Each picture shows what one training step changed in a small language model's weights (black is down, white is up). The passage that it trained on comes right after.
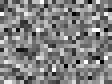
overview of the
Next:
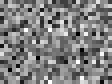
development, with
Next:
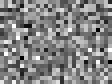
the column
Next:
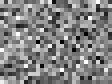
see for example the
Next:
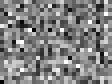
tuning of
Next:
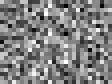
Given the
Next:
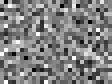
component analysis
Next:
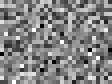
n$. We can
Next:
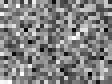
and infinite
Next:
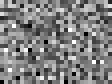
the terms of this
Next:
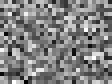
of the BK
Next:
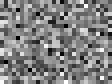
also generally
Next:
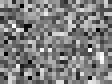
the HAP
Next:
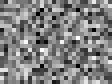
associated in our
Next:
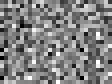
a function of flux
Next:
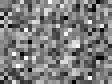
K$ and
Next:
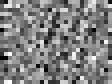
such as density
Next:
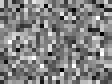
concept of
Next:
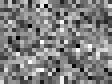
$, with
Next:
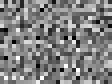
connected with
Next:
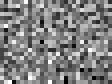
spin distributions corresponding
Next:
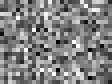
1 presents these
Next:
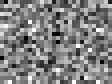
defined as \be
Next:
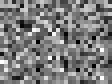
a remarkable
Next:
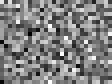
can solve,
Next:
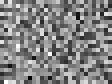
requires the solution
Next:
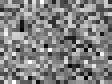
at the top of
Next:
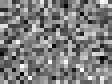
long dashed
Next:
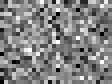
followed from
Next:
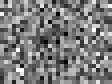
leading to more
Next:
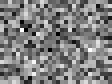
in the interference
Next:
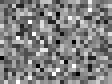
\hat \tau
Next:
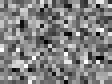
like to
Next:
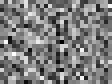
is the most
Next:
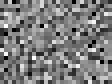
points between energy
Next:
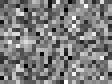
of factors such
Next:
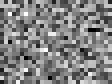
of reference,
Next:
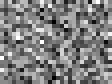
do not have a
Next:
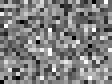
temperature of black
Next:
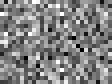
area and
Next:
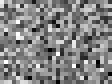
we consider a local
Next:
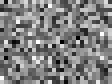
are consistent with
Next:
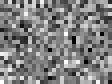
for much larger
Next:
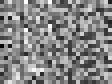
which makes a
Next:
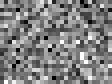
sample (as
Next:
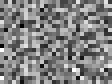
to precompute
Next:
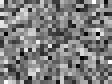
case with the total
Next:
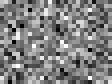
RT and
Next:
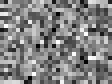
given by the
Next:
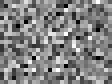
Proc. of
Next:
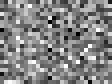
when using the
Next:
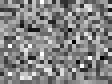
at Eqs.
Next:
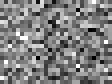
predict that
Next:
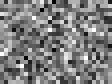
than bare random
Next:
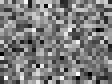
$N$ and
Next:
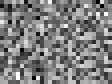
in good
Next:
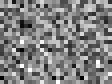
a series of
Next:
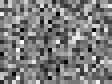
leading to
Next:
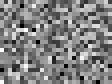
too red
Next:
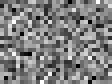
the score for
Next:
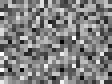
account the
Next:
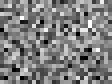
magnetic field in
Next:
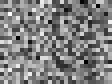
field which takes
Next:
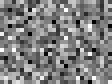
Under the
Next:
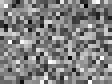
of integers,
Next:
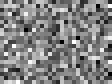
of the induced
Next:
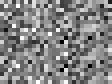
and DM energy
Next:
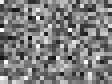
Note that the
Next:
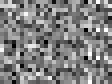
of font to
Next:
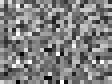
we will not consider
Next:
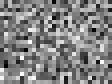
problems above.
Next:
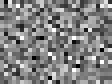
not indicate a
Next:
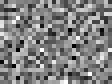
node randomly
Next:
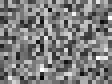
matter variables
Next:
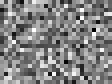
chosen parameter
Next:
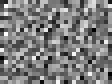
such that angular
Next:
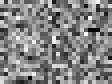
see from this
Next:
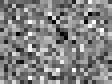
\delta {\bf
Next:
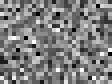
important differences between
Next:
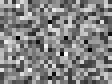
it can generate
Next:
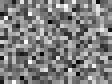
all pixels
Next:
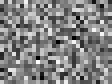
is computed for
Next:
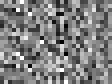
This is a
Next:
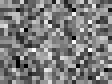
interactions -
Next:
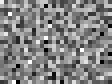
must also be
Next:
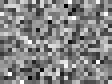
terminate at
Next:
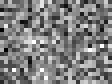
mass transfer from
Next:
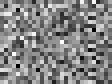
class of solutions to
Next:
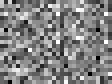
expected, methods
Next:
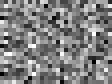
that the corresponding
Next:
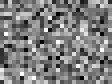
discussed above.
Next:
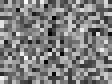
that strongly
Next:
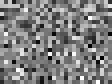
an interesting
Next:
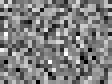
feature is that the
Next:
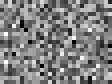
to produce an
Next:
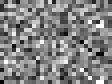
magnitude of
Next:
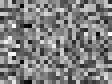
the presence of
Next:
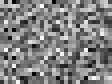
description of
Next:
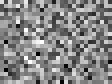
can be measured
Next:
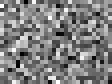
model nova
